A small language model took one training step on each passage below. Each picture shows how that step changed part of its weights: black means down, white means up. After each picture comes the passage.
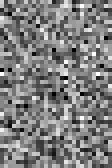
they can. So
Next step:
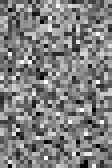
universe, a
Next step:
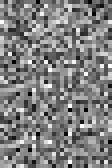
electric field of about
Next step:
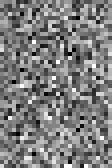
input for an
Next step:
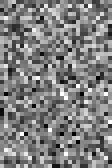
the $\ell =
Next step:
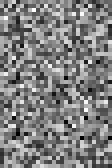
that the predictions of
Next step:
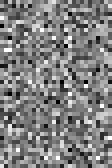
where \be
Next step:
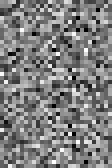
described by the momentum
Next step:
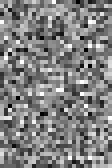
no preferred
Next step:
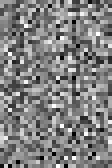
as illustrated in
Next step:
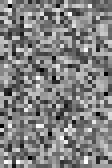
GWs is
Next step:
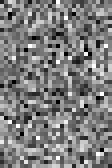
Approaches for
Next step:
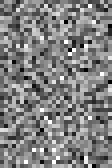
to the Hamiltonian
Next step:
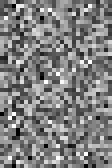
case, the parameter
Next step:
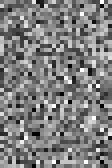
range between 1 and
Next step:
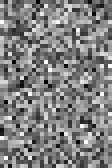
electric field intensity and
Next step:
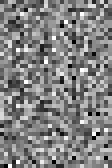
and Fig.
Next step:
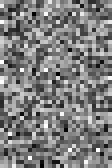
robustness of these
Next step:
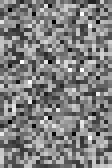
position of the
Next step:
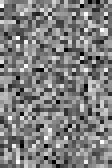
approach outlined
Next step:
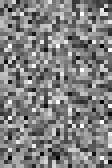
often that either close
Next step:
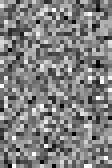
charm production
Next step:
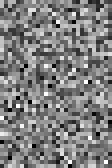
power spectrum, as
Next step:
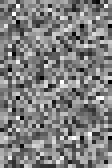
number density, which
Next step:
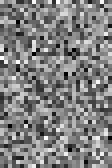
latter forms,
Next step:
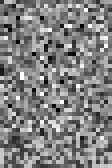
the cartoon
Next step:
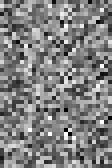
method. The top
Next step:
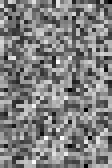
fact, for the
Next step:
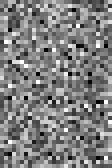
a remarkable
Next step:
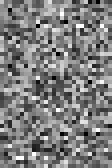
prove difficult.
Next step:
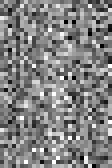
to a much smaller
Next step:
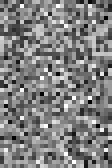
this otherwise
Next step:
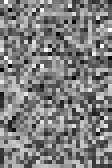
change very much over
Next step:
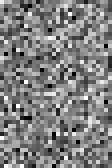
In figure 1 we
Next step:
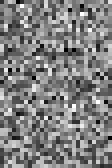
in standards and
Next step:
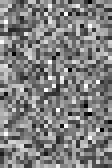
parity symmetry is
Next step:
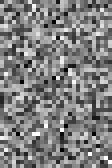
45 systems over
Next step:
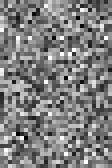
an improved version
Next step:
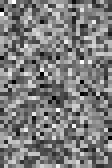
get the condition
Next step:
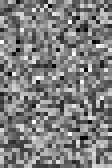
identified by Reich
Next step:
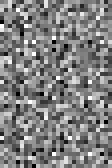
P9 and
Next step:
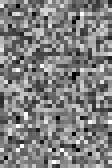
been measured with high
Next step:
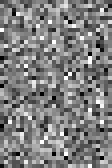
The mutant
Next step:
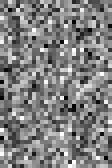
into a standard form
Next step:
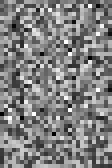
as the dipole
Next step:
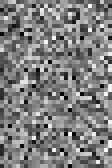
the one corresponding to
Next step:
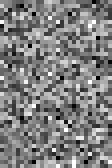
thickness expansion.
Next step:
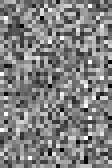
the UV are
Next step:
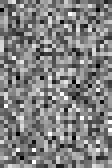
such a technique,
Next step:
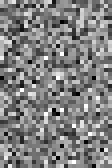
can be used as
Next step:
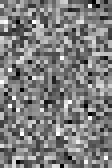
this paper is as
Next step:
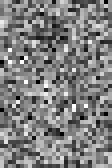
is trained to
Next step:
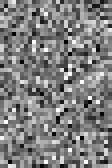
its performance compares
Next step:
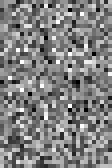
and energy of the
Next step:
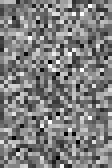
on the number of
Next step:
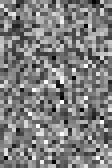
function, mass function
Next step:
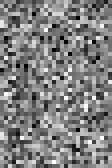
introduced an efficient
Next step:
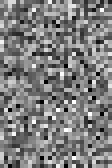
illustrates several
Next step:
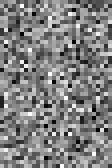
a similar approach to
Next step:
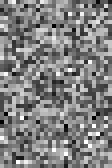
we do not perform
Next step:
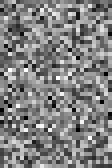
the long time
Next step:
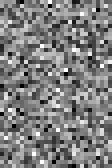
without consideration of
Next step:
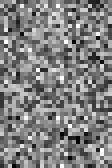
a function of
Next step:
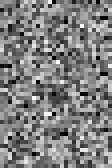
could be possible to
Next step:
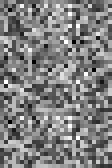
a classical spin
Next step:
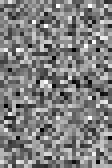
While, of
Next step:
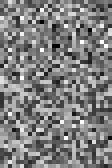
into question the
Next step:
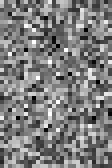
has been solved
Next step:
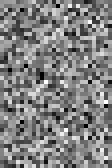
event generators,
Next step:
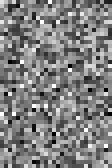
likely origin of the
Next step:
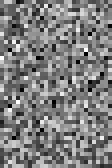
in the internal
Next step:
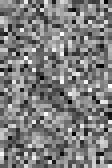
is much smaller,
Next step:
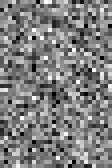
could assume a variable
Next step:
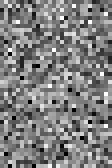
dot orbital,
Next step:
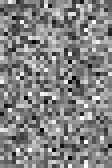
have bounded the
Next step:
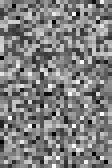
regime the experimental points
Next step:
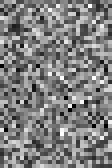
the functional integral
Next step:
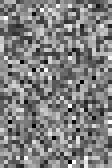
the formation of a
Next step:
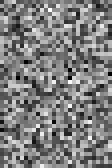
the probability distributions of
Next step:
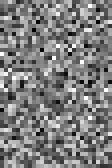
at the head
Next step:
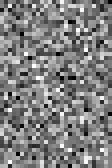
odd pairings
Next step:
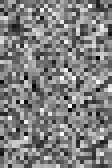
the exact solution
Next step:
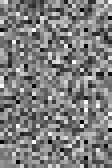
\\ \midrule
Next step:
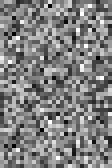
under the impact of
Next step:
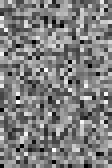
are leaded to
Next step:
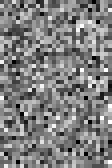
curves (a)
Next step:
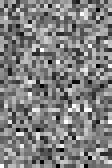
that of Ni
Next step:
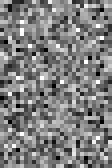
undergone no
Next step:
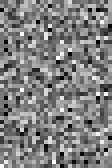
of cached
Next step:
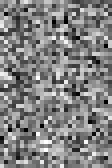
it seems
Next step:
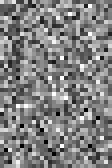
we use the
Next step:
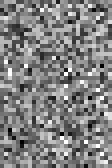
the {\it
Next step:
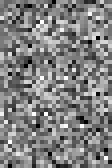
index ($\gamma$)
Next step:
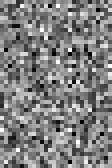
of a standard
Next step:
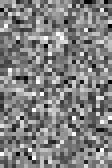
involves fractional
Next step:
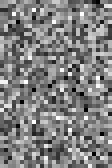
which then no longer
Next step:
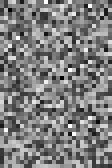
words, different
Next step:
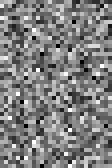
when fitting the radial
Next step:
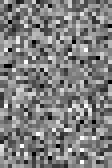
prior incidents
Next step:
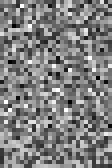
process of determining
